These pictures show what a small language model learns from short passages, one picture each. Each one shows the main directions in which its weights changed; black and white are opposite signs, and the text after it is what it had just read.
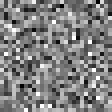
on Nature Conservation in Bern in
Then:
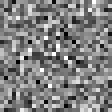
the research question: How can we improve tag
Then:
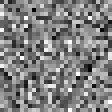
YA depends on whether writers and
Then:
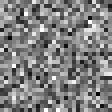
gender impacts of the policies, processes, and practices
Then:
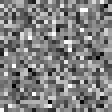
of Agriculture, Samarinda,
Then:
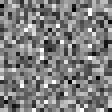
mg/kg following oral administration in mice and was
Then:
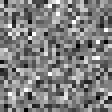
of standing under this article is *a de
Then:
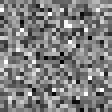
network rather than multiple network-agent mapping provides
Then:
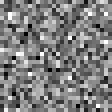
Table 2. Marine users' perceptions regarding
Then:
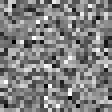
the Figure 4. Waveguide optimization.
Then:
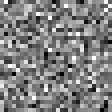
a chemical reaction. To check the thermodynamic
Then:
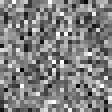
to future study and embedded digital citizenship
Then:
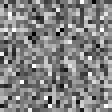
Our intentions are to produce a user
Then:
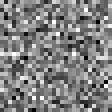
in space resources are scarce whereas on Earth
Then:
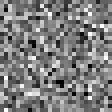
cross-sectional dependence which if not addressed,
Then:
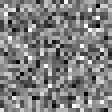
k is a frequency per metre, since we
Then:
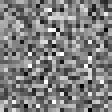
personal money in old age and gender were major
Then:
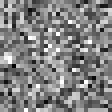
of each cell to the Chi-square
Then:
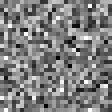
in "unions of classes" which allows to
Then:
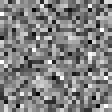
Rajas, the tutelary
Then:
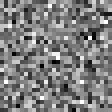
of resilience in children with chronic illnesses
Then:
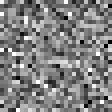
Neutral Disagree Strongly
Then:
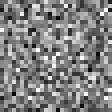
optimization. To improve the model, an automatic
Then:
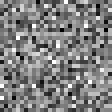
N Total (g.kg ⁻¹)
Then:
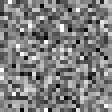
KCl (Table 3) initial pH
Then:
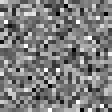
virulent and avirulent
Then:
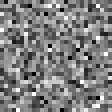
left by tapping the fingers on the
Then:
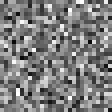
engineers. The reason the time reduction was the
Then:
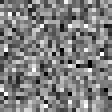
It identifies areas of research that have not been
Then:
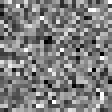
cement matrix and the binding agent. II.
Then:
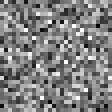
novel tool to correct common inconsistencies in
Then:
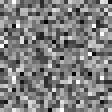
you want to. **Then you must create
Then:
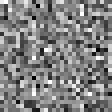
unrestricted non-projectivity
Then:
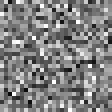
T. Pregnancy outcomes among women affected
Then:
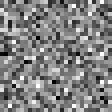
with norms and attitudes to achieve smaller resource
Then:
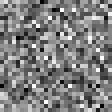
which share certain approximate distinctive significant features have
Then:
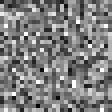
necessary to give the right instructions to the
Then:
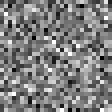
to the age group of 36-45 years,
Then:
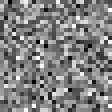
- h_j^\mu \quad
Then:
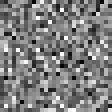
commands delivered by the mouth
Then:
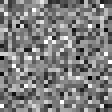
was controlled at 2 to 3 cm.
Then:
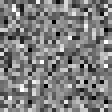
4 AN ANALYTICAL
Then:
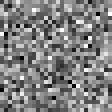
were statistically at par with each other but significantly superior
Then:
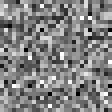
handle a government official's job.
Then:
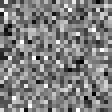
on the measurement principles, two key factors are
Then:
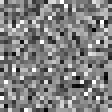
is to be sent. User has to first
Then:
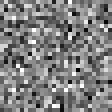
it was measure expected to improve the students'
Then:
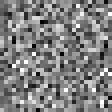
found that the proposed algorithm's execution time is
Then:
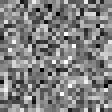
Laboratories, accuracy, ISO,
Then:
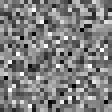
The findings are such that it reveals encouragement
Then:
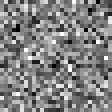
*actually* in Uzbek
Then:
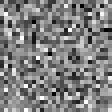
to operate in double half wave mode which may
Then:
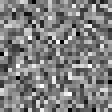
College of Engineering, Mysuru
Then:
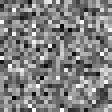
been a tremendous rise in the
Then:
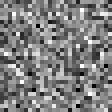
indoor. But this condition is not a
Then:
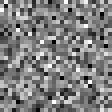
adding some additional information. The child then proceeded
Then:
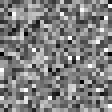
the Aegean Sea and the Black
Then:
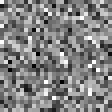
letrozole and tamoxifen
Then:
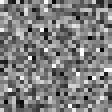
Evidence suggests that housing unit and demographic
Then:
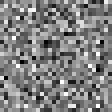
by the Italian Government [4-6].
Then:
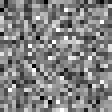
or revising it critically for important intellectual content
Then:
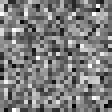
epithelial cell line derived from a human
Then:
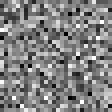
firm, which are more visible in the network.
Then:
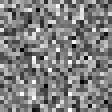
neoantigens that trigger
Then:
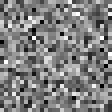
using a central difference scheme. Fig. 2:
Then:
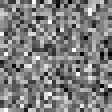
MMA would have added strength to our study.
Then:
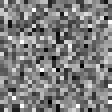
with application in the food, pharmaceutical
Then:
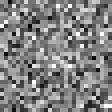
*et al.* 2014). The biophysical
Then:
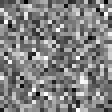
Approach to Learning, (b) Critical
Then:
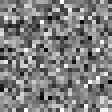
it. The scanner's native interface
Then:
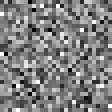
Zhen Shan 97A showed higher seed
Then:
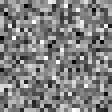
to actualize competencies optimally; and maintaining
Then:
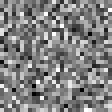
and Mo- (blue) systems calculated 34
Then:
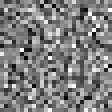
employers who participated in the survey have some
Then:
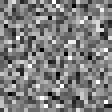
the initial stage the cargo would hit a
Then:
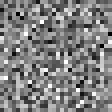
Organisations must take proactive steps in fostering
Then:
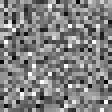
of the system under cyclic loading
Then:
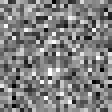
the sense of Šostak's.
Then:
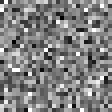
within the cognitive domain which has received more emphasis
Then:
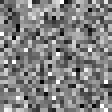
three barbed awns at the end
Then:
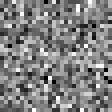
and schools they attended profoundly influenced
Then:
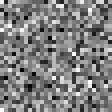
on how to use the instruments. A student was
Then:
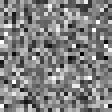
of the logarithmic plots are shown in
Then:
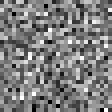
controlled sources - Saber simulator provides
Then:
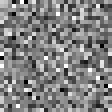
cyclohexylamine are not base Table
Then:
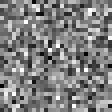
result RESET team project has developed [15
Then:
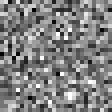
ENM, steps producing aerosols or mechanical
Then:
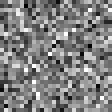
CNT mats on the Cu substrates
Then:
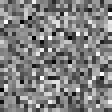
statistical analysis. ML, ZK,
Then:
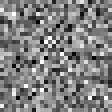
forcing the transition phase between the two.
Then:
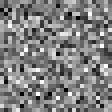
created using big data analytics. Second, using
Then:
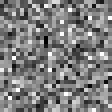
author believes that the weakening of the
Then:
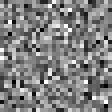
of distributing a tool that other people need
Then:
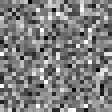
transmembrane conductance regulator
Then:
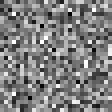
topological genericity in various subsets of the
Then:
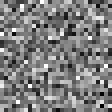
Education (Technical), Asaba.
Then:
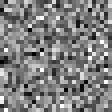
II and scheduled to undergo elective
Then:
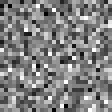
frequent English word families was needed for EFL
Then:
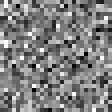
due to the general increase in world mining
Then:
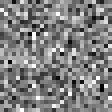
adopted the pre-test post-test research
